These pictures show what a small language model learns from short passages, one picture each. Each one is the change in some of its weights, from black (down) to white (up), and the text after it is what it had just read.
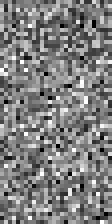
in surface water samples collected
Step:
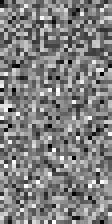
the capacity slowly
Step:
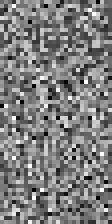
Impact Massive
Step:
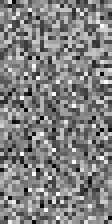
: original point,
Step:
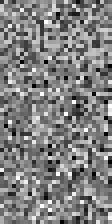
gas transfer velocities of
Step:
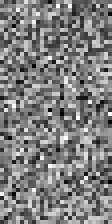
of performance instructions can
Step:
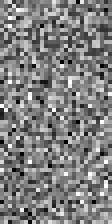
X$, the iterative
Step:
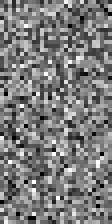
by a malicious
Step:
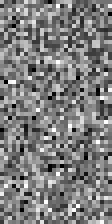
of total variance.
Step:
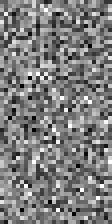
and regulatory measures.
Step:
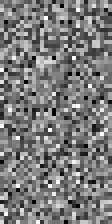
gives the percentage of correct
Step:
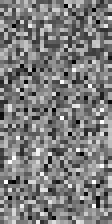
to the participants and
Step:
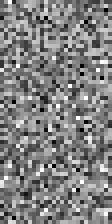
The finished matrix table
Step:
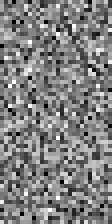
per hub MS
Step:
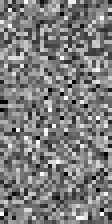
(α) assigned to
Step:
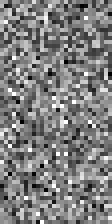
challenges. Finally, some
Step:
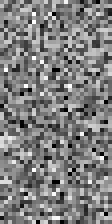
enzymes, viruses and
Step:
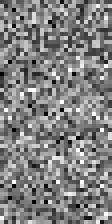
especially in this age.
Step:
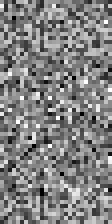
further evaluate causes of
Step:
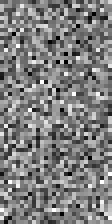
and I ended up
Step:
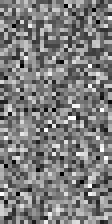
to minimize the visual
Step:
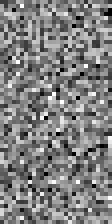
much more difficult than
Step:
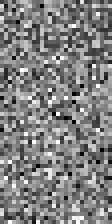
beat activation function for
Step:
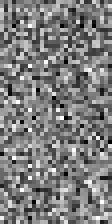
in Figure 1. Figure
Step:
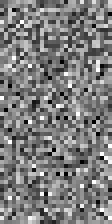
is then subjected to
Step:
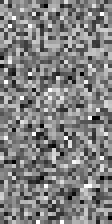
sensors enabling a continuous monitoring
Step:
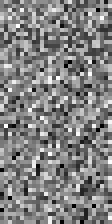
production, storage and consumption
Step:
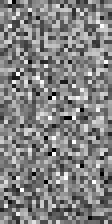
: no corresponding quantity Table
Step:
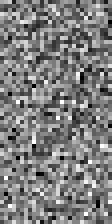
16 of them legal,
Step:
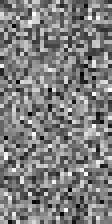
associated with land as a
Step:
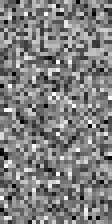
studied some of their
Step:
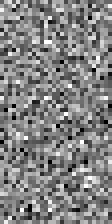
first objective is achieved by
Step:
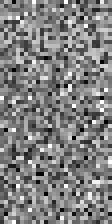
surrounding and external environment when
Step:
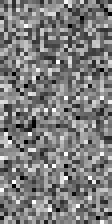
by some of the studies
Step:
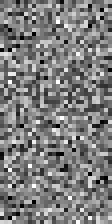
Hosp Infect*
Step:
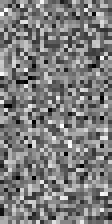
year, universities must conduct
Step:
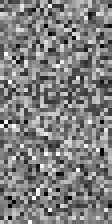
Bergson himself
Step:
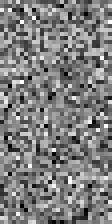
was applied. Both primary
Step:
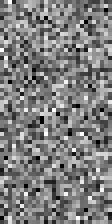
The paper presents the results
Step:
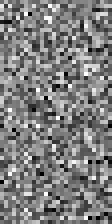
establish an objective state of
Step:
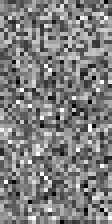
future for agriculture and
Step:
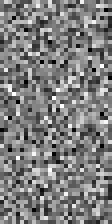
Methods 2.1.
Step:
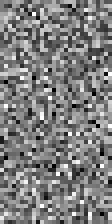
resistance of the base soil
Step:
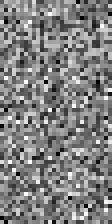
from RCSB
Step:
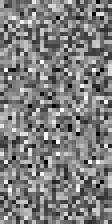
populations, genes and
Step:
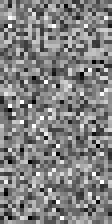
languages and brightness
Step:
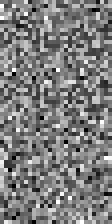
conduct this study, an
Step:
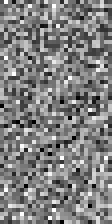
NOx reduction rate becomes
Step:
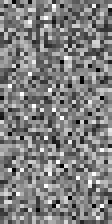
prohibit the
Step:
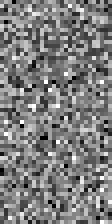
Matlab with the
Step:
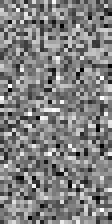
two-dimensional problems was
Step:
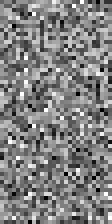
memory to serve the
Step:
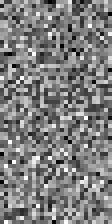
is a subgraph of
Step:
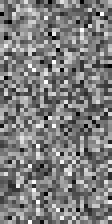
An exogenous
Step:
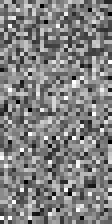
H. Lee,
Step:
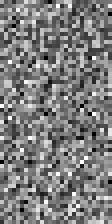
of VR in
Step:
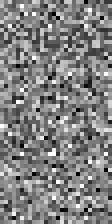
interests or personal relationships that
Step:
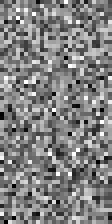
into the framework of the
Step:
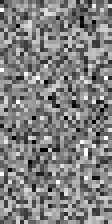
as additional contributing factors to
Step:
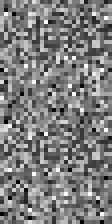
differences in subjective and
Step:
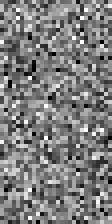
key findings from numerous studies
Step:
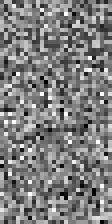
Toxicity in The
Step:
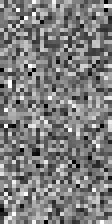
Similar to previous research and
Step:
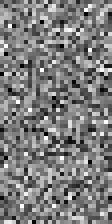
prepared. Each solution
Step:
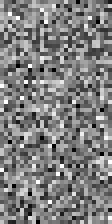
effect of the mind mapping
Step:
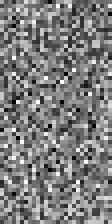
of international involvement and places
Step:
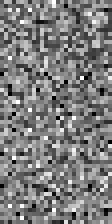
Figure 3. The
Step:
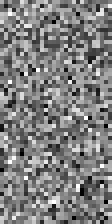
value to a reliable,
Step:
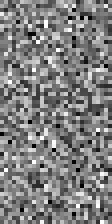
maintenance of conventional intestinal
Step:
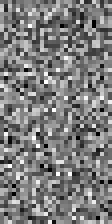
in the era of
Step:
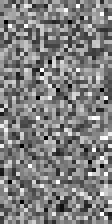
waving together reflects the
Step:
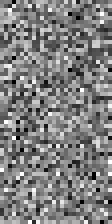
line of analysis) of
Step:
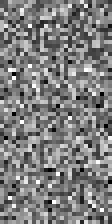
a treasure of traditional
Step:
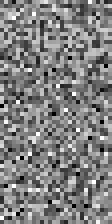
μm , but they
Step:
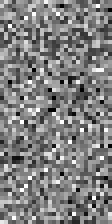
vehicular traffic: From
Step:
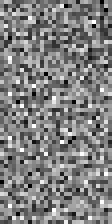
1 The proposed option
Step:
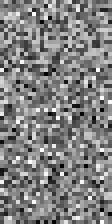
slopes of the hill
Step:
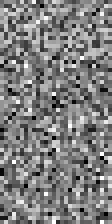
possible. In the standard
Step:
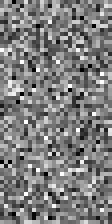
- Bache S,
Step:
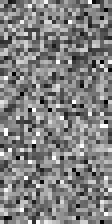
67% of the systems
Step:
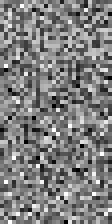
activities. It also
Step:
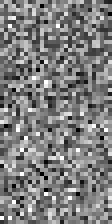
Home working space
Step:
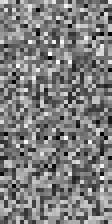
of the adaptin
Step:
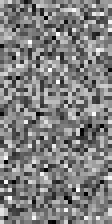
per month, and with
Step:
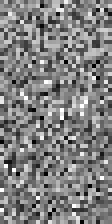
algorithm can be used to
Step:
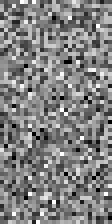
or availability to easily
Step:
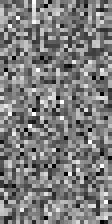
related to the manual
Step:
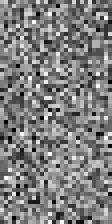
school) have been included
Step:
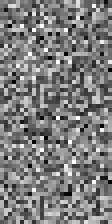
of Petri
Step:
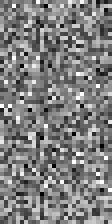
SUBB on devices
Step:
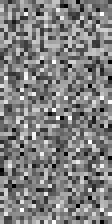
use of the complete
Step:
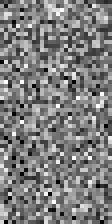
better diagnosis and treating
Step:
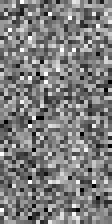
have been more or less
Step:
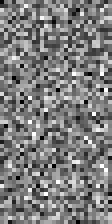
the industry have had an
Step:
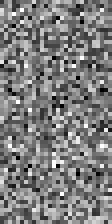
it. In our study
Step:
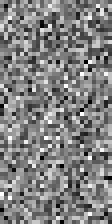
accuracy, training loss,
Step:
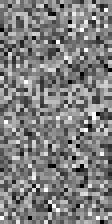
by reducing clinker
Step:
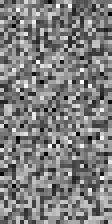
of the signal",
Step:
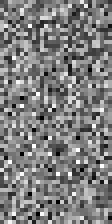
a result of these
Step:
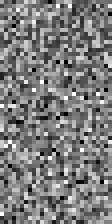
of Children Aged
